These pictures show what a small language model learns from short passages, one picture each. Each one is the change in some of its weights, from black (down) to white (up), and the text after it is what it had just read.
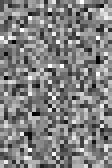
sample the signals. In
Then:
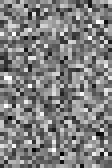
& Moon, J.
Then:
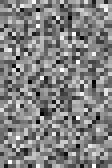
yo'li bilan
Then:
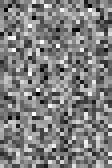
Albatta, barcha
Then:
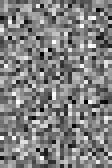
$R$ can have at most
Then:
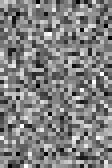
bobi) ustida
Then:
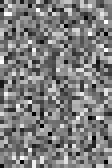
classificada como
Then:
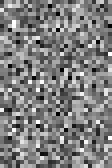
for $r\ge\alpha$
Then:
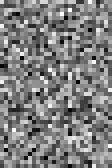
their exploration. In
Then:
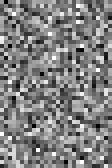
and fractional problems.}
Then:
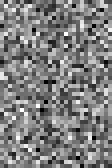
výchovy a do
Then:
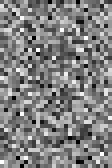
the inverse automorphism
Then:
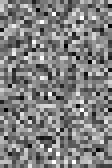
in $W(n)$ have
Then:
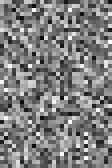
we use a decomposition of
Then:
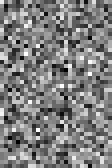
estrategias de
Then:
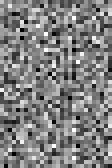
$h^\epsilon$ satisfies the
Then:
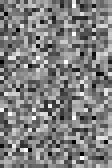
integrar uma boa
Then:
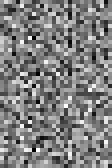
institution, state
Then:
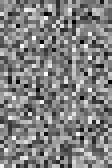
$m >0$ such that
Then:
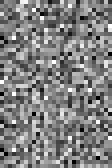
Then $q$ and $r$
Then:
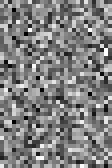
\begin{enumerate} \item
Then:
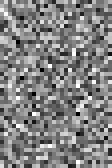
\infty$. Conversely,
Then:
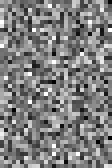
et sécurité en
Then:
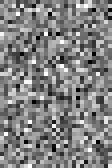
shaxs birlikka
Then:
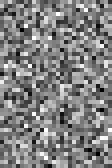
are omitted,
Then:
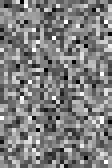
propósito a
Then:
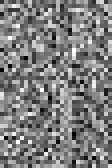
L_k=\delta M_k
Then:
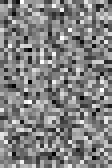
structure in which the weak equivalences
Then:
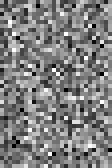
uchun tarbiya
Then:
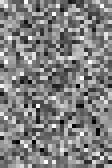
we have an invertible
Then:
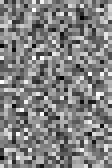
can be reached from any other
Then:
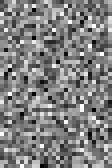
gübre ve toprak
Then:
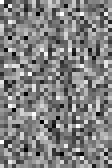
regularity of the initial
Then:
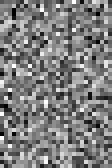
are obtained (see, for
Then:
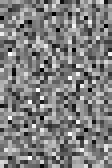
point $\spec (k)
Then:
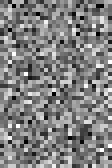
the Bruhat cell $B
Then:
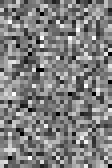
point \(\theta\in
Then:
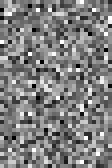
eigenfunctions, we also
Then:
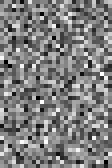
hold: \begin{enumerate}
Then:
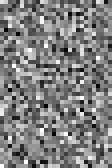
primary education,
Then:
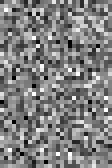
\vec w}{\rm \partial
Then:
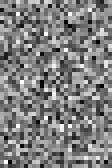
23 de enero de
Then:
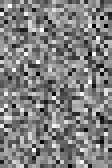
werden. Nach
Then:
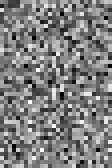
era espremido à
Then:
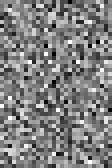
generated amenable group with
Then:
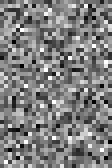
R^2)$ the space of
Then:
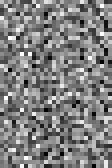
Şube ve
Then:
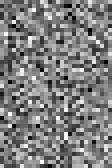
das entrevistadas
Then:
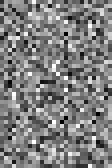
de desigualdad en el
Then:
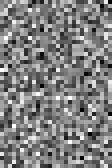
get two independent
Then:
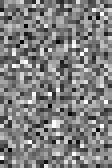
with mean value $0$.
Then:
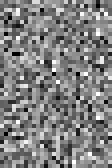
$ k $--algebra
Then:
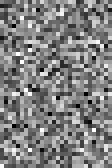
uses the advantages
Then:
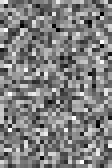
this article, unless
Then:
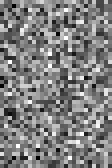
a parameterization, using
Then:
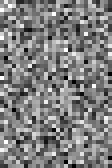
per verificare la
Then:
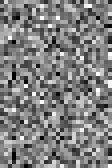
1$ \ , \item the points
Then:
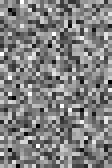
If the function $\lambda$ in
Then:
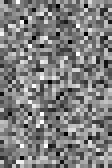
para o desempenho das
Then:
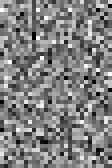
can very quickly derive
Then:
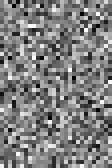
$\eta$. So we may assume that
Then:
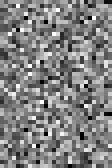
to the boundary-layer
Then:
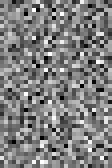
cild Bakı,
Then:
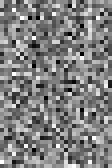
de translittération
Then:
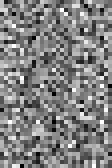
Chirikov standard
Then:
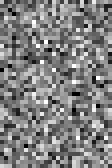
\times {m_{\rm
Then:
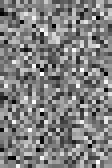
of $6$ planes with
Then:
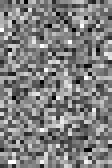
line connecting the second
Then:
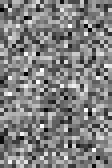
anjumanlar va
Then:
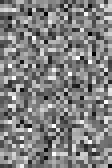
chunki virtual
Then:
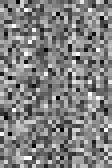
Five months later,
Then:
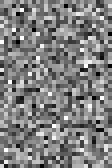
arbitrarily be one
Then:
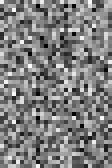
participativos y
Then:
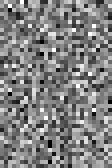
values of $M$. The corresponding
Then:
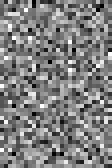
$\cB$. We have defined the
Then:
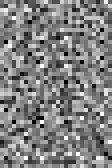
all exact triangles into
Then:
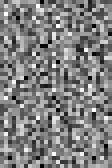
% repeat the
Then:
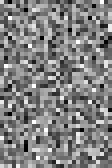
system of generators for the first
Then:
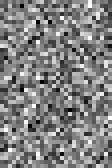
- Anupama, N.,
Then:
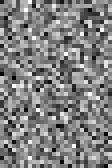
be a triangular automorphism of
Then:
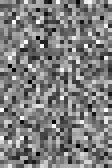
how the function $\vp$
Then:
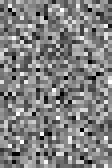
motivated by the fact that
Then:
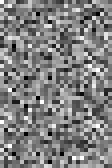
is closed under the vector
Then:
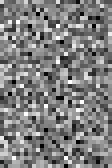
a simultaneous substitution
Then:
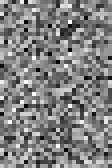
a nonnegative element of $
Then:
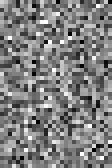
Abbildungen und
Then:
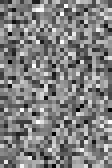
*caksuh*, yang
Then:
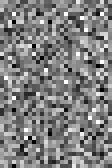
практику [3].
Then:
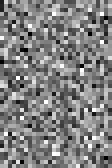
Las siguientes
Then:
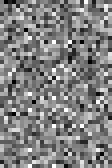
на преодоление
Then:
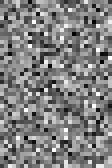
à oser et du coup
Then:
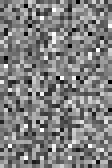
value problem $$ \left\{
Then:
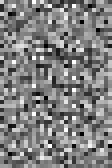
praticidade e
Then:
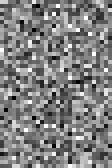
the characteristic polynomial
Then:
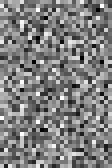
Burgers equation on the
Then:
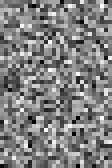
ögesinden elde
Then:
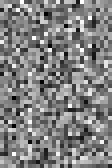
of $X$ by the relation
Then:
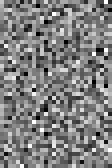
bitgan. Huvaydo
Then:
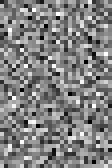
the following counterpart of
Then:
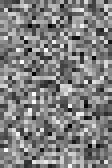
LES model on a bounded
